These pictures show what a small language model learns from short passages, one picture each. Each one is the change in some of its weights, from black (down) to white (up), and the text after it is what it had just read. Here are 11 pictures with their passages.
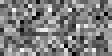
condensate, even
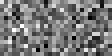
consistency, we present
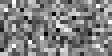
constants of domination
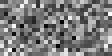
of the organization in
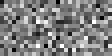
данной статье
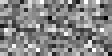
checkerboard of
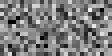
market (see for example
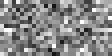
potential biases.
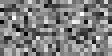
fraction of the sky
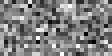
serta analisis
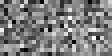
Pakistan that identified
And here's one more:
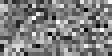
three site interaction has also
